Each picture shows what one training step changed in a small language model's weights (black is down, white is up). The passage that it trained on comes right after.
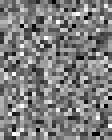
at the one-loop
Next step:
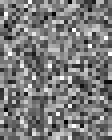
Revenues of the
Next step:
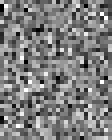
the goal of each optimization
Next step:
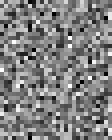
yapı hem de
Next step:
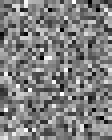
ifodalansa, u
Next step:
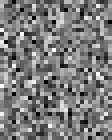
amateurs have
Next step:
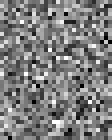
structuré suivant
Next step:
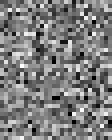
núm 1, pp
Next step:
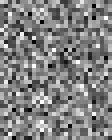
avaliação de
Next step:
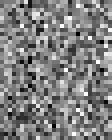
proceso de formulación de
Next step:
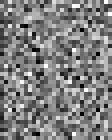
to compute analytically their
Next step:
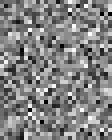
de vida saudável;
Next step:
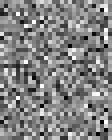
properties which are not shared
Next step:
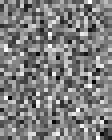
as a function of applied magnetic
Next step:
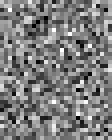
large fluctuations are characterized by
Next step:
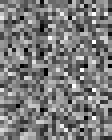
its processes and in its
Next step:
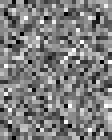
In light blue one can see
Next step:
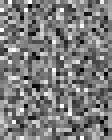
the "impedance"
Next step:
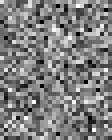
различных жизненных
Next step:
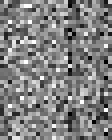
Все зависит
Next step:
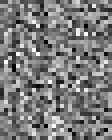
the experiment and this is the
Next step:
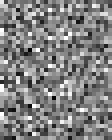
він виготовив
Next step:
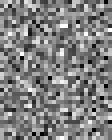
cualidad de ser sociales
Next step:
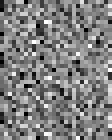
integration over impact parameter one
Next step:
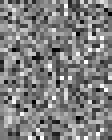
the presence of compact radio emission
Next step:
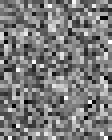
neutrino and gravitino with
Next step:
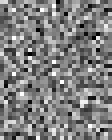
screening less efficient and
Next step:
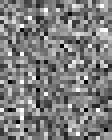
previous section to the geometric
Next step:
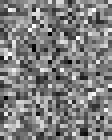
Тако је
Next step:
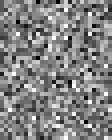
Review Letters}, author
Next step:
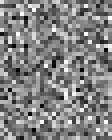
Professores Helcio
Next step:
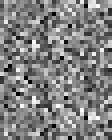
réalité du
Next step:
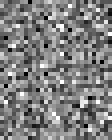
safety and security
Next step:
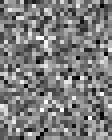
to pass the upfield potential
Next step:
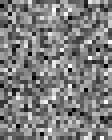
can be used for arbitrary physical
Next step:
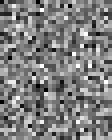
strong encoders for
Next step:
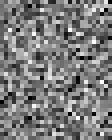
for the fracture radius
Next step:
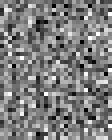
interesting point is that the
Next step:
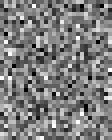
described direction by revisiting the
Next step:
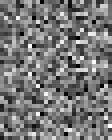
фи ахбори
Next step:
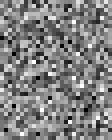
one may therefore expect that the
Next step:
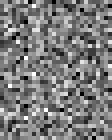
o'z ishlarini
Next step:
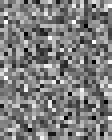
its own way. The
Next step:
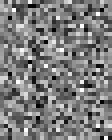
with an "early"
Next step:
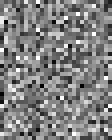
binobarin, yangi
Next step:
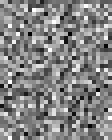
[43]. It should be
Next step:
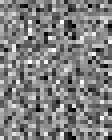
ребенка и
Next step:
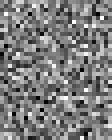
0$ be denoted by
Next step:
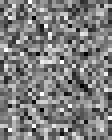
as functions of redshift, halo
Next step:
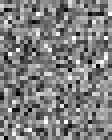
only seek to maximize
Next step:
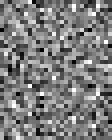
Washington for its
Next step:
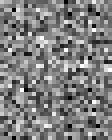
destacar que a transição
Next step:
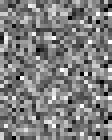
that are used in the cosmic
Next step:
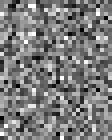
the available ACs are
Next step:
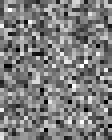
UV component and the IR
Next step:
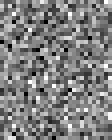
makale sayısını
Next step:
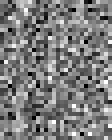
predicted spatial random effects obtained with
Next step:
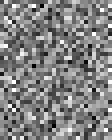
inclination angles
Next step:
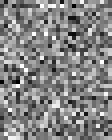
Thank you,
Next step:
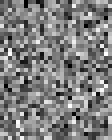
conservation and minimize the
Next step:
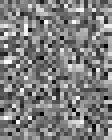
en saber pro y
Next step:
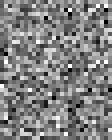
положение в результате
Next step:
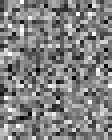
darajasini kishqartirish
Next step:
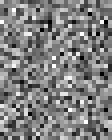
de troisième
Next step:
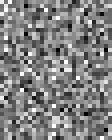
each GPU is a
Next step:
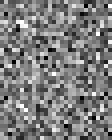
double-exchange system.
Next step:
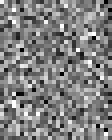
pansharpening quality
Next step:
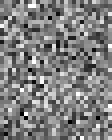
matches the THOR
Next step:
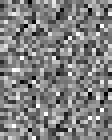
ile çalışma yapmış
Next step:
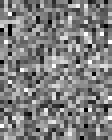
targeting the marginal
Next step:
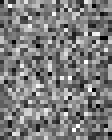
the post-merger
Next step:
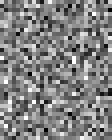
o'simliklar //
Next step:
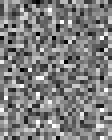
the focus. The resulting vector
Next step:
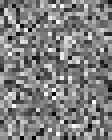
people, the
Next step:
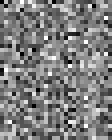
haqida gapirish uchun nutqdan
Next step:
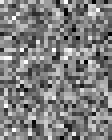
annealed at
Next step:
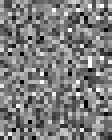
informasi) sudah
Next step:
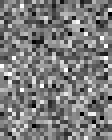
при опухолях
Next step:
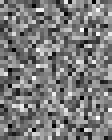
be pursued in
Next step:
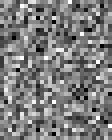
with stress-energy tensor
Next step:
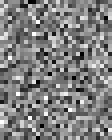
met de titel
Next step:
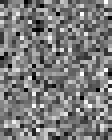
the runs from photometric
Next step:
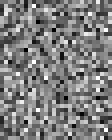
so that the sum of all
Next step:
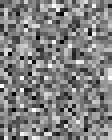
Problem, a New
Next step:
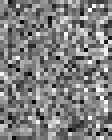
MaxEnt are implemented
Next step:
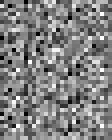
vector and axial cross
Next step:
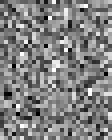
plots is evidently
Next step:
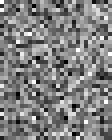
instead of comedy
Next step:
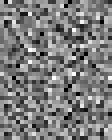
P.J. and
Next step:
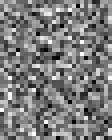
= a$, which is the
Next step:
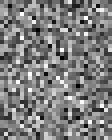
the CBN crystals
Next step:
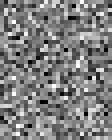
aydi, go‘yo
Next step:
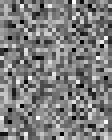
those of Stoner and
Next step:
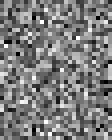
BKT predictions in the
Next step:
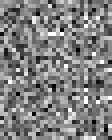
classifier, providing
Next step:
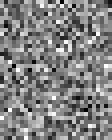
mi país, los
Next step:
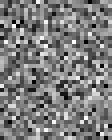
UrQMD scaled
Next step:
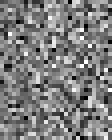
Uzbekistan trends and
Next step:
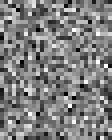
methods of their use.
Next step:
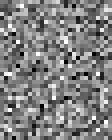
пособие. –
